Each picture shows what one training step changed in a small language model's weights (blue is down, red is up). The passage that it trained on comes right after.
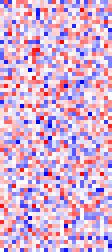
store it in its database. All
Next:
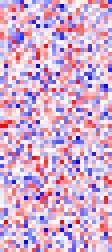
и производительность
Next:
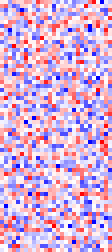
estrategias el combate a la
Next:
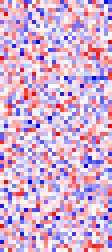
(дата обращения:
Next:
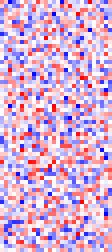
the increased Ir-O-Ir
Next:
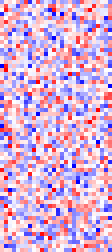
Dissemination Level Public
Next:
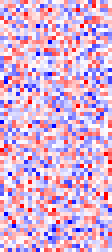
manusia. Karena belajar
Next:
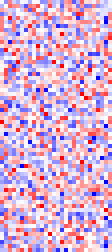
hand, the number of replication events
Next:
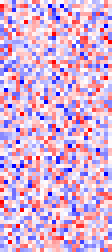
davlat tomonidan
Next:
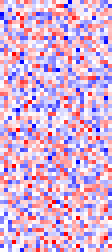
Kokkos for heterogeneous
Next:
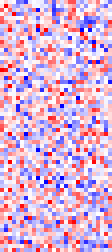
также позволяет
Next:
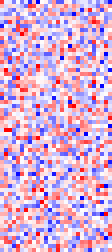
onde formou-se em 1962.
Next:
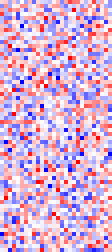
all $k$, in which case it is equal
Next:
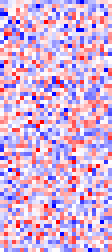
documents that are signed at the
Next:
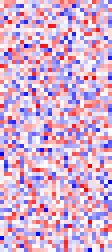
minimise the thermal capacity of
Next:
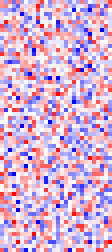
{T.}~\bibnamefont {Simmet}},
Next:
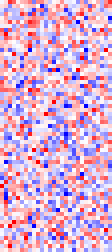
Hajra Martínez.
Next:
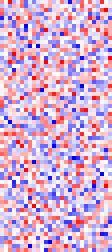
Analar BDH grade. Stock
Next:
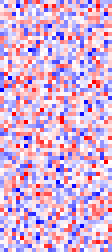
negative for \{1,0\}
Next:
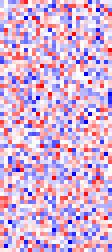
train engine such that when object is
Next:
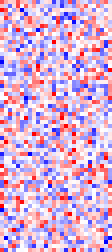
section are direct consequences of
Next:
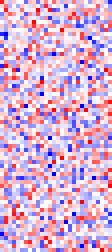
the crisis in the background.
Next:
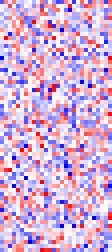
Here we provide a thorough
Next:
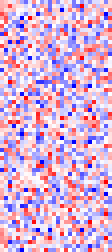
been extensively studied in statistical
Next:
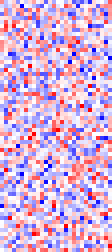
one for no degradation). For
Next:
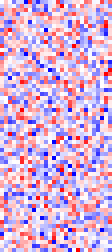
subsp. *desertorum* und
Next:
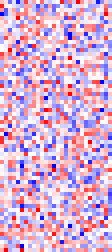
three months from the date of a
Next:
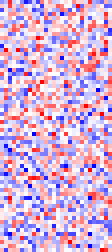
In this forecast, we demonstrate
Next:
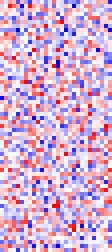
and the algorithm for wrist
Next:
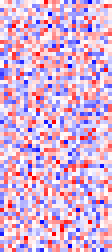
also studied. In this study, we report
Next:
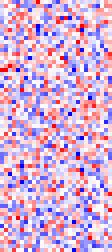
підвищення якості
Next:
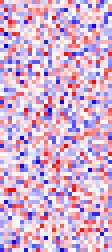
be $\Omega$ %to
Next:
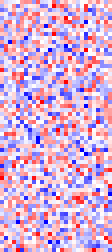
hamda, bo'sh yer
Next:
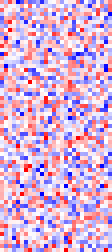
the microcontroller to control power
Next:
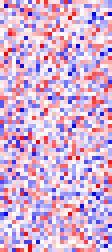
=1.8$, the critical temperature
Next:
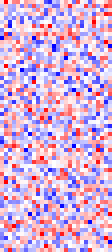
error envelopes for both cases
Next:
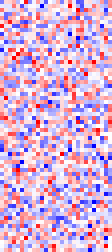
rise of NLP during the last two
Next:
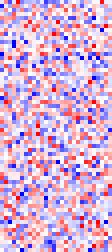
pregnancy checks as
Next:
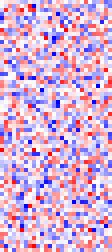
1. Relative viscosity and density
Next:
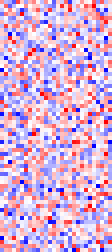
of LB films and a thickness
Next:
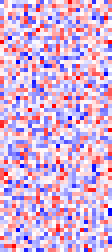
la intertextualidad, aludiendo a
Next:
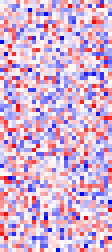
aparecem juntos em relação
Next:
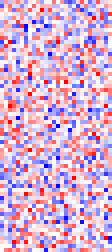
example that for the Hamiltonian given
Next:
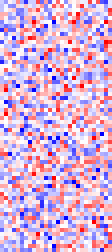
Universe is dominated by a
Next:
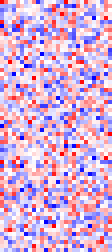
best response to maximize their
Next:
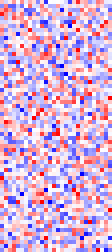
di toko tersebut.
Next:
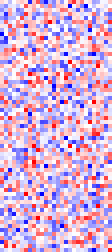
survey sampling context, the
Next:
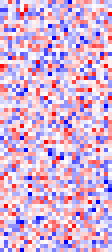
bayon etiladi. Kalit
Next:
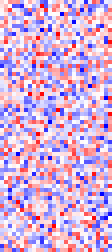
term on the right is a sign that
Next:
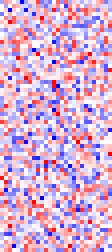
communities. The trophy hunting
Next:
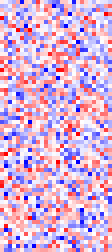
рефрактомерии и
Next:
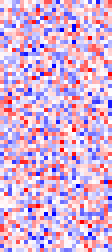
a measure of inter-hemispheric
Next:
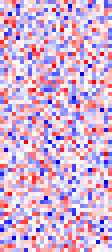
the upper panel, data are shown for
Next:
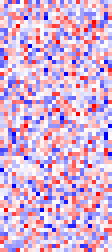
would be sufficiently accurate for
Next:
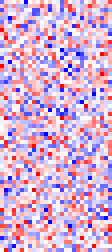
to the urban crises of
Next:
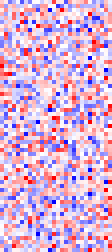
the rest of partners. 3 A
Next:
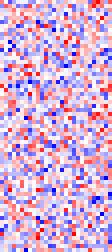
the fitted Gaussian curves can
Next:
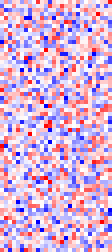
Dirac's equation, and normalization
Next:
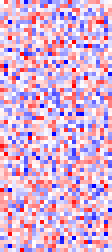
applications: dynamic visualization of
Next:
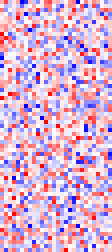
физическим вредом
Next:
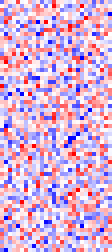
edi. Nursiz yuzlar
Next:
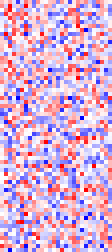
A., Fatima, N. ve
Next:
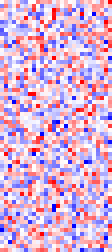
as a function of the strain determined in
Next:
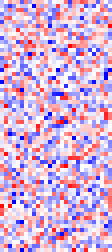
to imagine an electron being
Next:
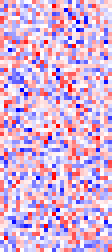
is dan zijn arbeid
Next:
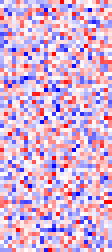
with second-order free charge
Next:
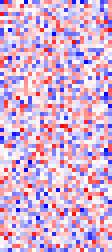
as anti-inflammatory,
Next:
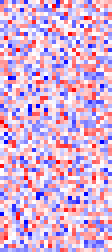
e Tecnológica) —
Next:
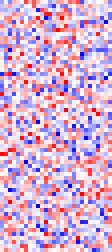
победу одержала
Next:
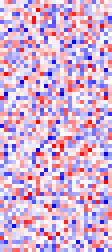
of diagnostics calculated at
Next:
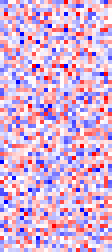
the results \cite{br79}.
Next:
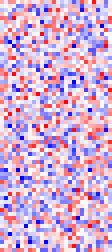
the participants was 29 years,
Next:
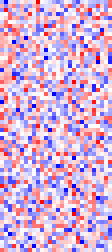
sim manter um cliente sempre
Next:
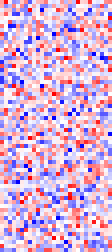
$g(r)$ independent of the
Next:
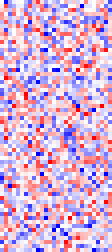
A T U U R Bayley,
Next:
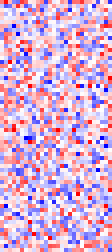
Col. 3: the angular distance
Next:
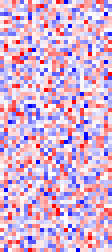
*e-commerce*, computação em
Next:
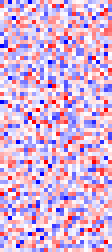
Configuration tConf) {
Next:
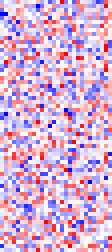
the documents are retrieved
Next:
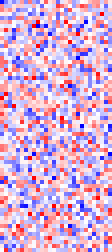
star formation histories of
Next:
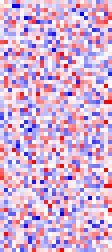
historical (where the aim is
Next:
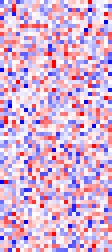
spaces and recesses of the nose
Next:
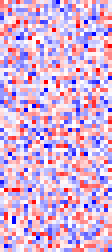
DADOS Quanto à
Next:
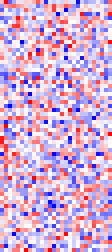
head and neck squamous cell
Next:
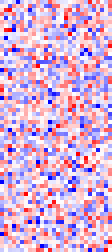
are similar safety factors in
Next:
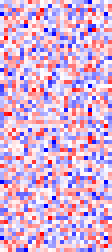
of the method to improve the prediction of
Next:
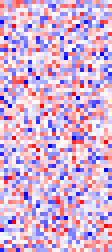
considerado. (2) **Taxa de
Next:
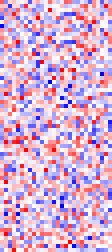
great interest. One of the main
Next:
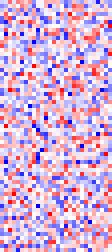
incorporación de los propios
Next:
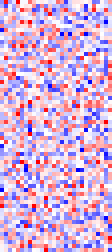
seamless dose-optimization design
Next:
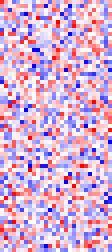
de apoyo a la comunidad. En
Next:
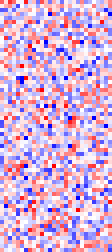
the Navier-Stokes equations
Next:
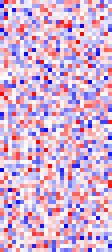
further development. The universities
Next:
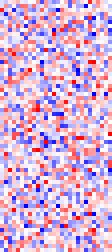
is measured each year in trillions of
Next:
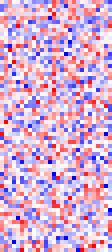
рода интервью
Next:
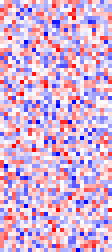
student attendance; – creating
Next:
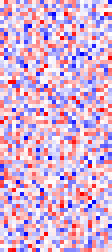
each student performance in the class.
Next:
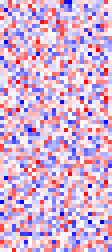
change from monoclinic to
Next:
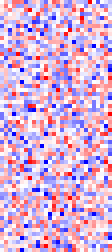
$\alpha$. The function $\phi$ that gives
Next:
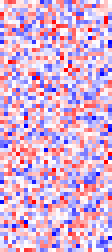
the reviewers can be found at the end
